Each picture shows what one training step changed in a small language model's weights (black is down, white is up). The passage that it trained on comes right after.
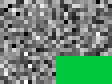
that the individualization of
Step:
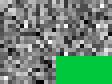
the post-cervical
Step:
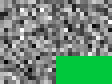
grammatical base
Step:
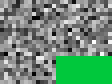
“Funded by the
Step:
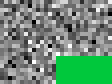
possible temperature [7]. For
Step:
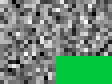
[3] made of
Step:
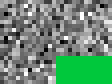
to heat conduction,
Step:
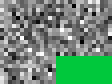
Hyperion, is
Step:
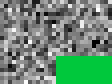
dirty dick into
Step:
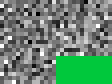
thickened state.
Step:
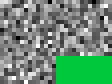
and propagate it}. This
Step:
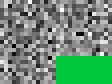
evolve. According
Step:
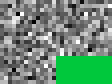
• Plan and design
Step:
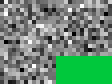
risky customers,
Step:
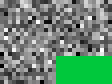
this result, we developed a
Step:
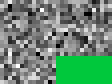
Calculations have been
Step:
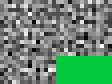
Jiao Tong
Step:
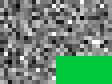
optimization proceeded in similar
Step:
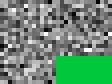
for flow visualization.
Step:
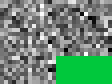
in the intermediate regime
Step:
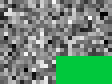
$\beta$ in a
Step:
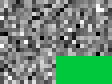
a deduction on
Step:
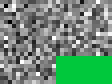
polyphenol content
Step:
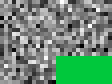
b_j \le
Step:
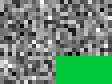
general picture on the
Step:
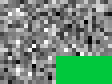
more frequent gravitational
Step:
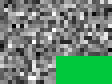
tests showed large residuals
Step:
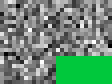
the reintroduction of
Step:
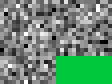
troughs of the
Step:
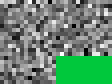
where the unitary rotation
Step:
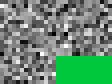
school students. Hypothesis
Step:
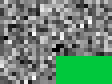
presents the spectrum of
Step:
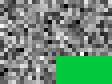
process. During the
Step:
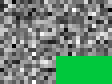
causing wellbore
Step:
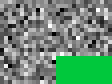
other various reasons (Table
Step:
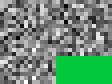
the minimization of the cost
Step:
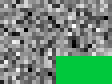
Lett.}\ }\textbf
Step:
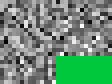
the metal complexes was
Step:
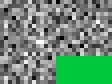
and economic recession in
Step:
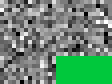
an outpatient,
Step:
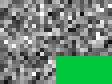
in a single operation of
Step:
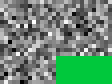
appropriate conditions the neutrino
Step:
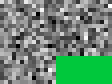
The proposed 2-opt
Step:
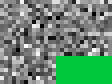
Type-II designs
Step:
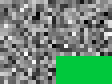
(including the background
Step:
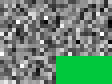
East) (Ashe
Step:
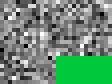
textile materials especially
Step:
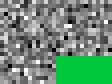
Therefore, transport bags
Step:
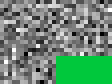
chain. For the highest
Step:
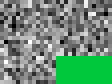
formats, and by
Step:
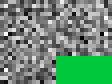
here that other geometries can
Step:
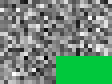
hyperprior scalars.
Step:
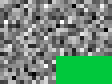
and covered with a
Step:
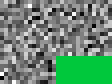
proved with Kinetic
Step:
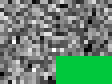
² Pryme
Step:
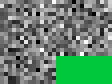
crust thickness of
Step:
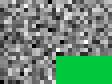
with the frequency shift used to
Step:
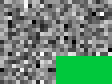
uniaxial strain
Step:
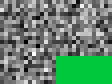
literary work can be
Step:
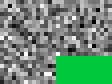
will facilitate the analysis of
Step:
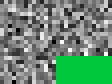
of the manuscript
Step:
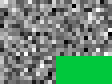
is the main task of
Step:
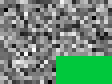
has taken the challenge
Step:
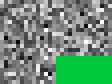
on external aid. While
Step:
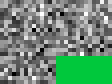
in the notes, where
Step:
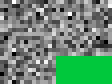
probing fainter
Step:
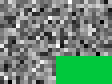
into fine powder
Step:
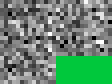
practice problems still frequently occur
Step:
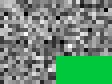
from a HN is lower
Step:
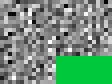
as that which we must
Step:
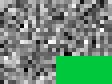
the TSS index is
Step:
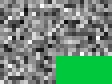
structure of the natural numbers.
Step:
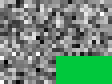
of Control,”
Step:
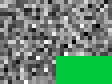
can be coupled with
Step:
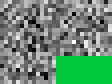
8 increase throughout the
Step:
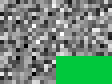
teeth caused by
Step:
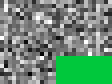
intersection for recursive
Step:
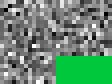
that stakeholders would
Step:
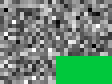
implies that the integration constant
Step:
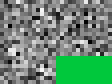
full JSON object
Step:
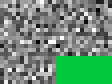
by the TI SDM
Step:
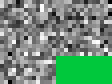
of variation in the
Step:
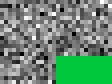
we confidently adopted
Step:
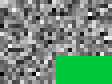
is fed. Studies
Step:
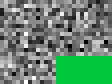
should not be performed in the
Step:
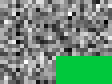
by inducing repair,
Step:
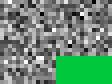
speech by King
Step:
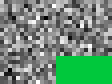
the usual one particle Hamiltonian
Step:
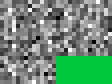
Definitions for
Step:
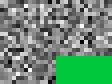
for secondary classes. In
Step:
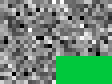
scheme, while maintaining the
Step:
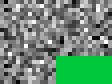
of cross-modality while
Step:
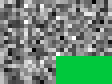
of Valencia,
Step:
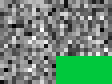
guidance in relation to
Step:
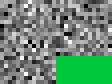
to be $\Omega_M
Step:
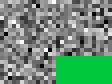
loss. \par We determine
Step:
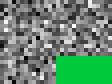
globular cluster
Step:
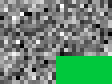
To provide the most effective configuration
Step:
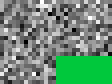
idea of this procedure is
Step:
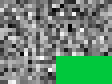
the Duke's
